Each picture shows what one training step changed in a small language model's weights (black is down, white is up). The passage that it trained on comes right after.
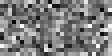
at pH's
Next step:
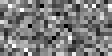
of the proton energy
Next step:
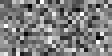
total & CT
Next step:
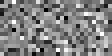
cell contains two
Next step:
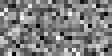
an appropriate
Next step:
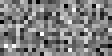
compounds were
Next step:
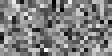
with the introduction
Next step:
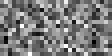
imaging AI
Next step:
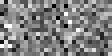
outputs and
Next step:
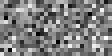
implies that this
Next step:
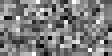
delay domain is
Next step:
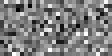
Admission Name
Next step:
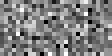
latent units
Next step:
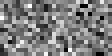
quark model also,
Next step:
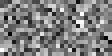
future risk
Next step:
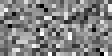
of applied bias
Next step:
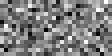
events mainly
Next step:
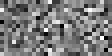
has recently
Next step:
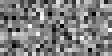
The same result is
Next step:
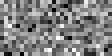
an allocated
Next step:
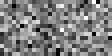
by M.D.
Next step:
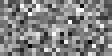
into account that
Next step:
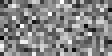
to $D$
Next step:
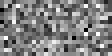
in some physical
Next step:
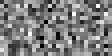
Sep 1,
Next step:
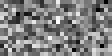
one of the main
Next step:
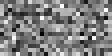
of orientation
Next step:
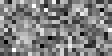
destruction of the
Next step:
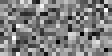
of employee
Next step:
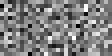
TESS and
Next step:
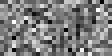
explored a
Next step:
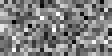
role of communities
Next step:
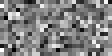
the potassium
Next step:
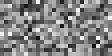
most once. We
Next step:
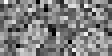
further analysis. The results
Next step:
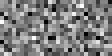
particle distribution functions
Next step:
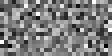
roles and 3 new
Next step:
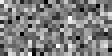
prominent ones
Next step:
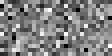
of Science and
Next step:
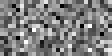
physical implementations in
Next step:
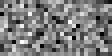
educational interest,
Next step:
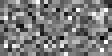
0° plies
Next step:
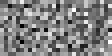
for any profile
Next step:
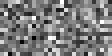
and highly accurate
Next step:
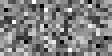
a prediction of
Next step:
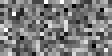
has been used to
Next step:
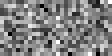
is given by the
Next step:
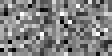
Gaussian and
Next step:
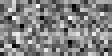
This group operation
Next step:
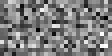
gas in the core
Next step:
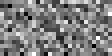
CNN. This
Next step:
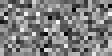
allowed for the
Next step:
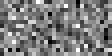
to 9 can be
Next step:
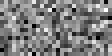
an autonomous
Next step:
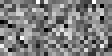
flux at the
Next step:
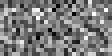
the exception of
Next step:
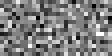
moderate, while
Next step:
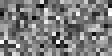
boundaries and
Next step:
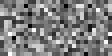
a given final
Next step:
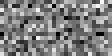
and other refinement
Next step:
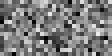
the absence of
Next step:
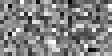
classical computing.
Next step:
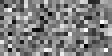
only the dynamic
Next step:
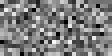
and will continue to
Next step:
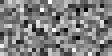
is unclear
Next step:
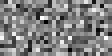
Development of
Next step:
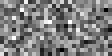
consisting of a
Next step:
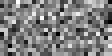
and biomechanical
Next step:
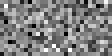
reactive groups
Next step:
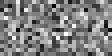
as the systems are
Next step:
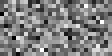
associated with the
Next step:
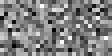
The approximation of the
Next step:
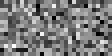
modes, which were
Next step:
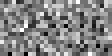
the Bessel equation
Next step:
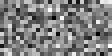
of Luttinger
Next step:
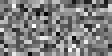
keeping with
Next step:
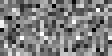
to affected data
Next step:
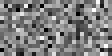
under Standard Test
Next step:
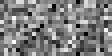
to furthering our
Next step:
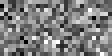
society and
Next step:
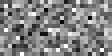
be analyzed that
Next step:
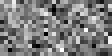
linear correction
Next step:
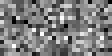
been proposed as a test
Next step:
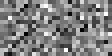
propose a
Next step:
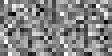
A 20 Figure A
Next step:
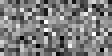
of inhibition
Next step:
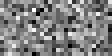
The authors
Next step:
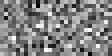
bound to a single
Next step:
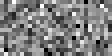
documents in
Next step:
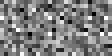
merged onto
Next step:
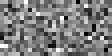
are retrieved
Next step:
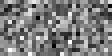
was reported to
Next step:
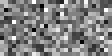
a prediction which
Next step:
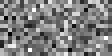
the experience of
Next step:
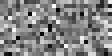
the observed tendency
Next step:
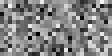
reveal the
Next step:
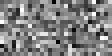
was conducted. These
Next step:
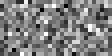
the expression in
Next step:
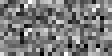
B) by using
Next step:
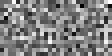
composting phase.
